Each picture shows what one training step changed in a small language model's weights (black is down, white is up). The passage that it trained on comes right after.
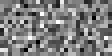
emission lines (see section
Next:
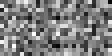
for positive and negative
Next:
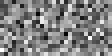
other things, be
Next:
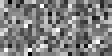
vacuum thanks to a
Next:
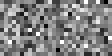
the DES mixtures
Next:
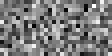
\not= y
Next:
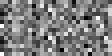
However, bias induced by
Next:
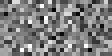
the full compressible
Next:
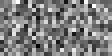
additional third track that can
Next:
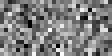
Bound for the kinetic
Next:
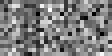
which interpolates between
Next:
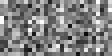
horizontal dimers is
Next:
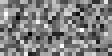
the 2-tier
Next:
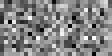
In the scenario of
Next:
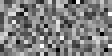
the available events. The
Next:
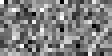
scale the dynamo model
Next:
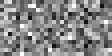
24 MHz, and at
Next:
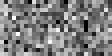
Measured phase shifts
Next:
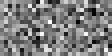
resources, making it
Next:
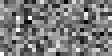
equations} Suppose that
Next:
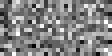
overall hydrogen holds steady,
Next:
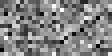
aren't already
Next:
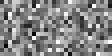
investigations have discussed the
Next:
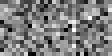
D=10 supergravity},
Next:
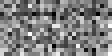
when making a shift,
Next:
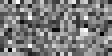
In this work we continue
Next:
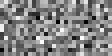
shifts. The phase shifts
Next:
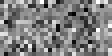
then:} \nonumber\\
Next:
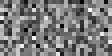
examples had rocks
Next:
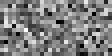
is convenient to transfer this
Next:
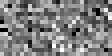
are coupled to realistic
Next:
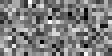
dominated by large-angle
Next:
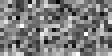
where, to leading
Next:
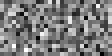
the ground state to an
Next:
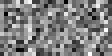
people in the
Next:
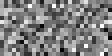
the physics mediated by
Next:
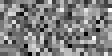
the results of this paper
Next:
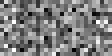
and edges would be
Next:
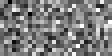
time growing from 0
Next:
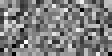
of the single-site
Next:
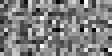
provide an important constraint on
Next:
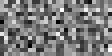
all quantities are given in
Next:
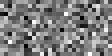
this way, the
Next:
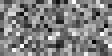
the lowest Landau level
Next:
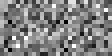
GaAs structures. The
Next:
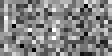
\approx 1$ is
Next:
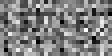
two representations together contain
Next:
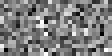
the modulator
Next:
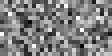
our results are valid outside
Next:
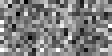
contains a bug.
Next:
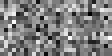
also the lightest
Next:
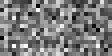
in (a), and
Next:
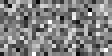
gravity, the scalar curvature
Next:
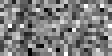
B, and C have
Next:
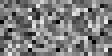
Naming Game
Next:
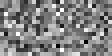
of $R$ and
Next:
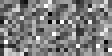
study on deformation of
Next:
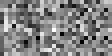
is either another lossy
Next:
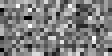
a constant energy surface of
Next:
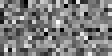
near the boundary. In
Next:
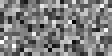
as the LHC and
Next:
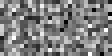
band structures along the
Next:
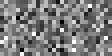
in machine learning and representing
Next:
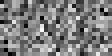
such an interaction influences
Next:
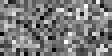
each encompassing
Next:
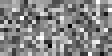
ratio is equal to the
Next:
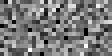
energy using PBE
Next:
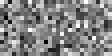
centre of a dominant crystal
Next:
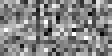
so that they correspond to
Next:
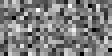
order of magnitude large which
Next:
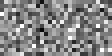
mass limits, and that
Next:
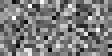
a set-up in
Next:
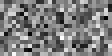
the calculated heat capacity
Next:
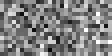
the learning rate by
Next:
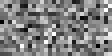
were also simulated over
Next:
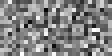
in LFO,
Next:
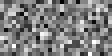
the largest contribution to the
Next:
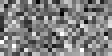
all observed nodes and hidden
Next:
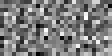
IV in component A
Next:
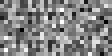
contribute to the first
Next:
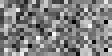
in the form of
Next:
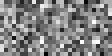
to the dimer
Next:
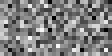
reviews, descriptions,
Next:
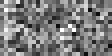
and we describe its density
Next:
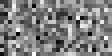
critical value of some
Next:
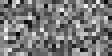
For posterior computation, we
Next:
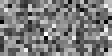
are two-dimensional
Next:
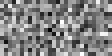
has at most one output
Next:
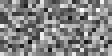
arising from the exponential dependence
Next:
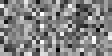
a function of the external
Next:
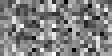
This can be used to
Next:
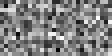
displays the results with
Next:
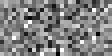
plane of the Galaxy
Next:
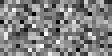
designed and performed the experiments
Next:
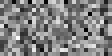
two enantiomers
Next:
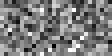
in needs, backgrounds
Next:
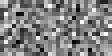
of Equation (3)
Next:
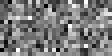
Condition Induced
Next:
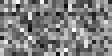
works we define the theory
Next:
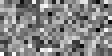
to trigger the formation
